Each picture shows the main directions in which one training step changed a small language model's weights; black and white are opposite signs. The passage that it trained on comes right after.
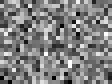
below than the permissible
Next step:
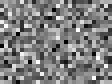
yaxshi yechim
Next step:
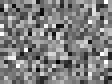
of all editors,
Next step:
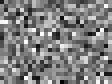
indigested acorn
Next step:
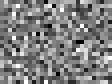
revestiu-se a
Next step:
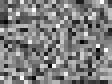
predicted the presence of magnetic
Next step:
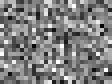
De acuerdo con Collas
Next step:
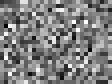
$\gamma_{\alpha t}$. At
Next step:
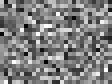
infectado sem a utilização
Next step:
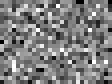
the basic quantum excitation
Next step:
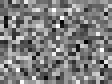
the shape and slope
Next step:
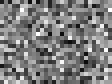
які можуть
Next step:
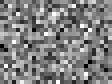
направления вектора
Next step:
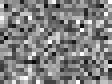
cases of estimation error, as
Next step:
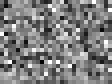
excedentes de alimentos
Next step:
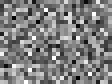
reading culture of students at
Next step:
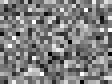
по вопросу об
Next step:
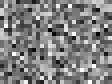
to be directly engaged
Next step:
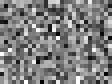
and $Z$ may also lead
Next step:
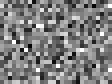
pursuant to this
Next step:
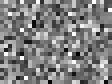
distant recurrence
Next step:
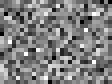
stoma output and serum
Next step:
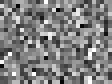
Рисунок 2.
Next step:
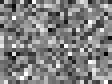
{\black and it persists
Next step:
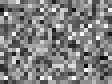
visitas, folder e
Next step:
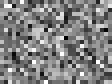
de diciembre se
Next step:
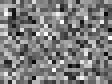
14-bit resolution at the
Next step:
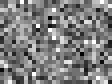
to well control the nucleation
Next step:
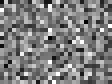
for this system or the in the
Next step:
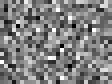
arranging slots
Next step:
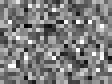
connected by the following relations,
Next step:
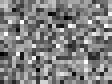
tiende hacia las
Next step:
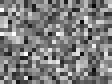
- Bortun AC,
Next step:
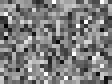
under appropriate conditions. This
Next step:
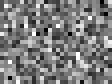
como na mobilidade e na
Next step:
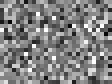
psychological experiences of women
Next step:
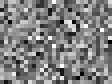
state, or if the ionization
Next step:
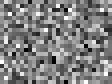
▶ No morphological
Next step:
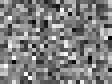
on stakeholders'
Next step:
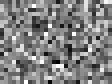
o valor mais alto,
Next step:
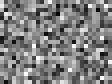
involutions will be important for
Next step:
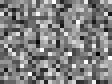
definitive statement regarding the
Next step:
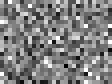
distribution of various specimens
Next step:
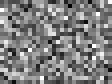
and the fluctuation in
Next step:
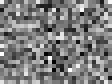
string is isolated,
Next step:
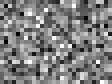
intense laser pulse
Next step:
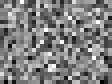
ya que por el momento
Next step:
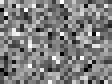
angles. And this
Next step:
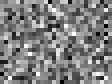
random offset charges.
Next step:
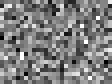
vue d'obtenir
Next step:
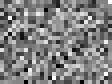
of interview is coded
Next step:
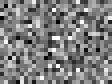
found in the data collected through
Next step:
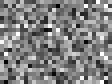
therefore to decrease indwards
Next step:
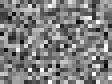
Tosoni, Nico
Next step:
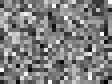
of financial performance. There has
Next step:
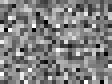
choose the same example as in
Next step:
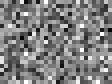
coding vector either with
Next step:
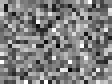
checklist of Jabel
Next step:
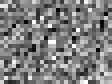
estabelecer conosco
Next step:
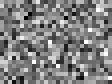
the enabling environment.
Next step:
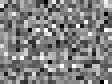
to see that at a black
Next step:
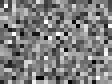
which include the serial correlation,
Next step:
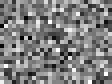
kasb etadi.
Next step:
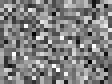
Sitzung. d.
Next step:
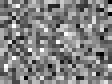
industry for planting materials
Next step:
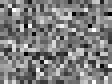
sezilarli darajada
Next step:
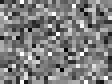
contrast, a much larger
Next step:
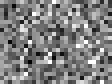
tiklash imkonini
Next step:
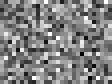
adolescentes, mas
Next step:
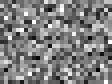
compound ($x = 0$)
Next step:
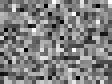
the role of entangled measurements
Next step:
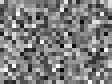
can confirm that these two
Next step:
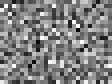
confirm that the data supporting
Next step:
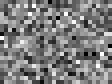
gender, democracy
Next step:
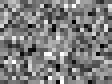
the excited states.''}
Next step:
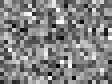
of specialists from different fields and
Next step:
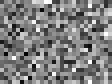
to alleviate the
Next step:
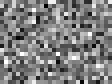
you can expect a higher
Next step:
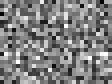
synthesis makes it
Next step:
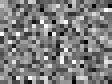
even worse. The
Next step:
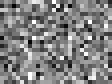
embrace contraception
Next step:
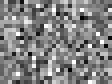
About the License:
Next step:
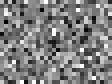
foreground model including a
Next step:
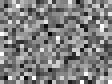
Sciences. –Rome,
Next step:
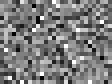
blots of $n =
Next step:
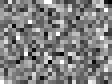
in the light beam due to
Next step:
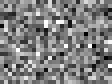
satisfaction has attracted
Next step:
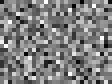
uninhibit them,
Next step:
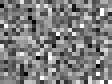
no prazo de 15
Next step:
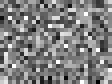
indicator of educational quality,
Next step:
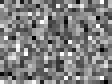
scaffolds complexity.
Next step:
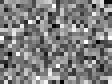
to keep their culture and
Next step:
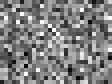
France, making it possible
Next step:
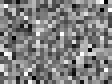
Test Case Diff
